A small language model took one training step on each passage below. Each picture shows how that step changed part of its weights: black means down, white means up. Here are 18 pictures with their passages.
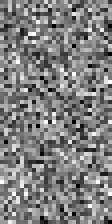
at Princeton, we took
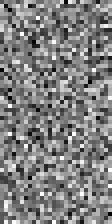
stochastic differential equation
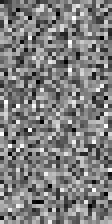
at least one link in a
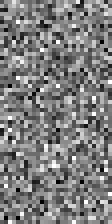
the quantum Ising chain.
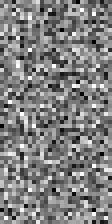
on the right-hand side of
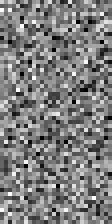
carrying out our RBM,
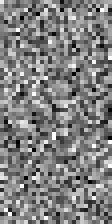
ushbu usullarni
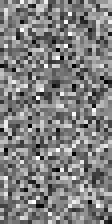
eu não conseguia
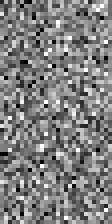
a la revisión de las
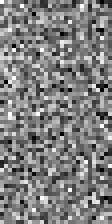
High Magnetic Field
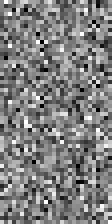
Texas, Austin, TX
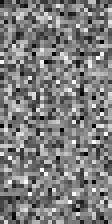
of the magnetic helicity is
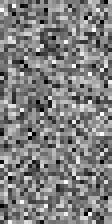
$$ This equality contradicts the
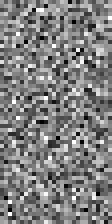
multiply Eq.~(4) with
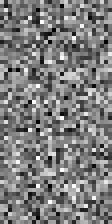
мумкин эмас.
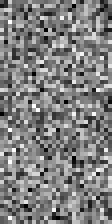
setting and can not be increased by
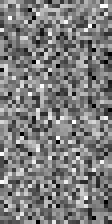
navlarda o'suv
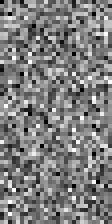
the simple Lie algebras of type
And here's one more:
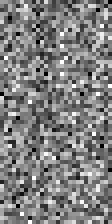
1. In the peculiarity
